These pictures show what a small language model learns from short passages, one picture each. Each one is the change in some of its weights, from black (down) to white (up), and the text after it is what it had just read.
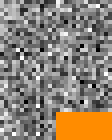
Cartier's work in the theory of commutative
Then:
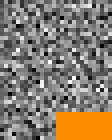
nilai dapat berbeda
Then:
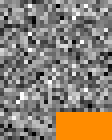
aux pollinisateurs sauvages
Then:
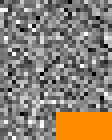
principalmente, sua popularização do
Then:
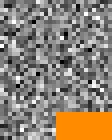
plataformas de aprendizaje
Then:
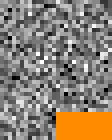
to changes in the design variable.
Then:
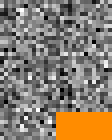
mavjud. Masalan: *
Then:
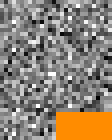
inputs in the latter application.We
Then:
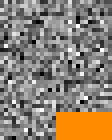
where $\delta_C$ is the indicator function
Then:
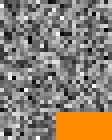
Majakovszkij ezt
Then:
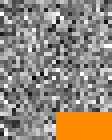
совокупности какой-либо
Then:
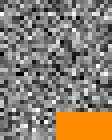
O'rganilgan manbalar tahlili
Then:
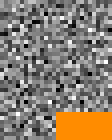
ODE solution, $\varphi$ vanishes
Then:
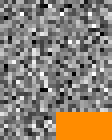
los riesgos de seguridad y
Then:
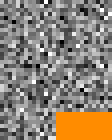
Е.Н. Горстков //
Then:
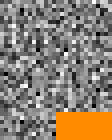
the $\tilde \chi-$energies of
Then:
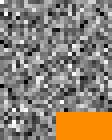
sobre a constitucionalidade de leis
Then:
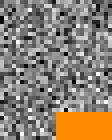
emulando la fragmentación que se
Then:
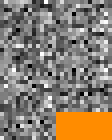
Saidxonov Akmalxon
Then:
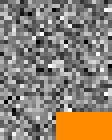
vakiliga sotish uchun, yangi
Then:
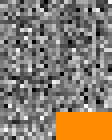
dx.\] \end{theorem}
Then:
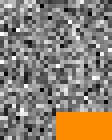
*Bildung* repose sur une
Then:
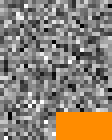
is an eigenvalue of $H(k)$
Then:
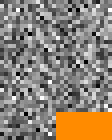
5. Четыркин
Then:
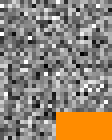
has a distinguished rotational
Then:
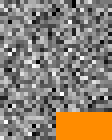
a closed infinite dimensional vector subspace of
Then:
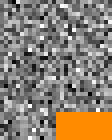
And the third column gives a
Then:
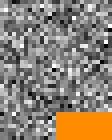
kalitesi için kritik
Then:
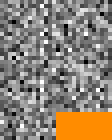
modeli. *İ.Ü.
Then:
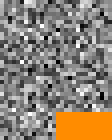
applying the standard fact that a vanishing sequence
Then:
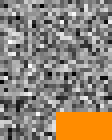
$\m$-irreducible component of
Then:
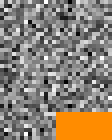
зарур. Хусусан,
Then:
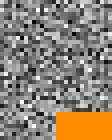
if $z$ is special. The special points of
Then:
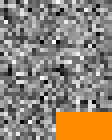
Level Five Hospital,
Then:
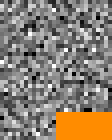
sind es feinmotorische
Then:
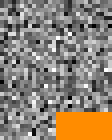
муסיқа фанини
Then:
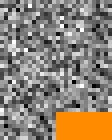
fundacional, que regresaba para
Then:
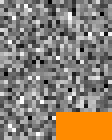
przyrostowa (AM –
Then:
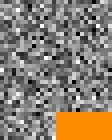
sun'iy va yuzaki
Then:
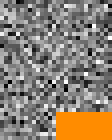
alterações motoras,
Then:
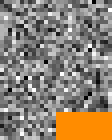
F(S)$ is intrinsically defined as
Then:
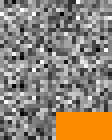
ошириш, улар учун
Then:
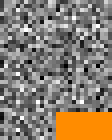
\begin{equation*} \langle A_h
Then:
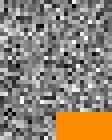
placa interdental. Aplicación de
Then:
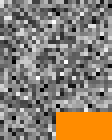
с функциональным состоянием
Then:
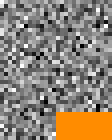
variables satisfies an expected total number of
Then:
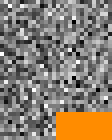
}\label{theo3} The only line bundle
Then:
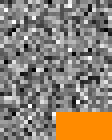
positive solution $\mu=\mu(s)$ of
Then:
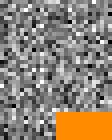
the right-hand side $f\in
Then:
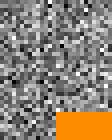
used the analysis of variance (ANOVA
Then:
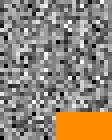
superior closed-loop performance compared to
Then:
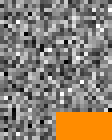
\omega_k^{\alpha} z^k
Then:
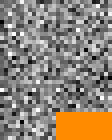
ред. Даниленка В.
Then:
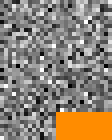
exponentially distributed random variables with parameter
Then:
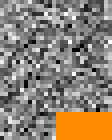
We have no conditions on that matrix except being
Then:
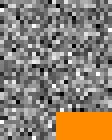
que sigue siendo pequeño
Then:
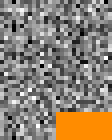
tosh va poʻlat kabi
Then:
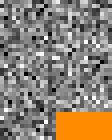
choices of the K3 surface
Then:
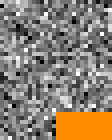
interés, pues de esta zona
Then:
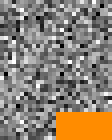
та фундаментальної ізоляції
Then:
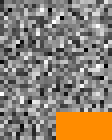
una organización cultural y educativa
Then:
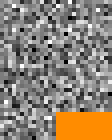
de um movimento de contraposição à
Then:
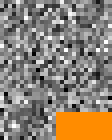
$n=n_N$ to be the
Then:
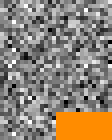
summands of $N$, previously introduced
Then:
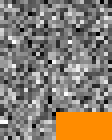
can be used to find the (feasibility and
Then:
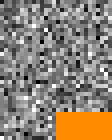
de Ouro Preto. Vieram as
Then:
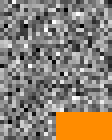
$\la >0$. Sometimes it is
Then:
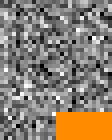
davrda xalqning har bir
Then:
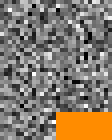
In other cases, some type of Markov
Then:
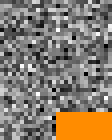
ali preservadas algumas das mais
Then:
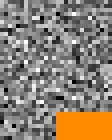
and integral of the scalar curvature. We
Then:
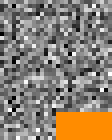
в неразрывном единстве
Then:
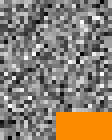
denotes the Dirac delta distribution, and the
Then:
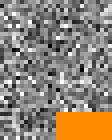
учебного материала (одного
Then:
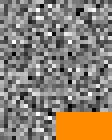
i tratti stilistici sono
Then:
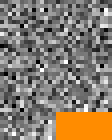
pt\endcsname \csname
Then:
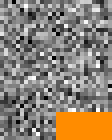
Applying \eqref{e:bij}
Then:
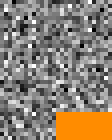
de drept penal generează,
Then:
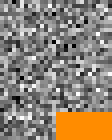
two outer medians in each of the
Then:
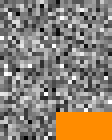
pesquisa em intermedialidade.*”
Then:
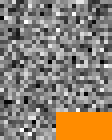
if they describe a group, and if so,
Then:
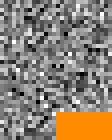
adolescentes, a través de
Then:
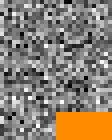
order book always raises
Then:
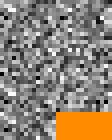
seems to have many of the nice
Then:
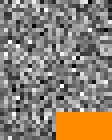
polytope $\Delta_b$ is
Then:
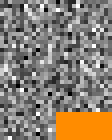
ўақыт хэм
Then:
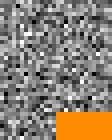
coordinate processes $X^1$ and
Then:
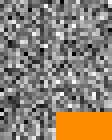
y otros, 2014). Existen
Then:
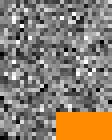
any $N$-function $G$, then we
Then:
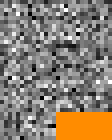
for every function $f:{\bbr}\times
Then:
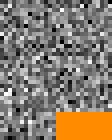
variabel promosi dan motivasi
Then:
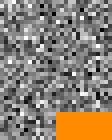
\textit{quantitative transversality
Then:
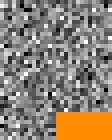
defined in a region $\Omega$ is
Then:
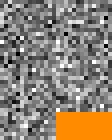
Asigurarea respectării
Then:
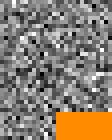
(3) GRID muu
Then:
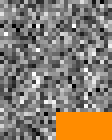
the construction for statement~(2) is
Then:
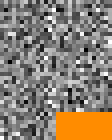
symbolic and numerical computations.\\
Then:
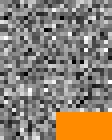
A$, we have $$ \sum_{n\leq
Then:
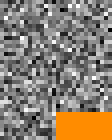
(2) Estudante de
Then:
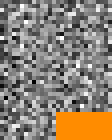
ўз фикримизни
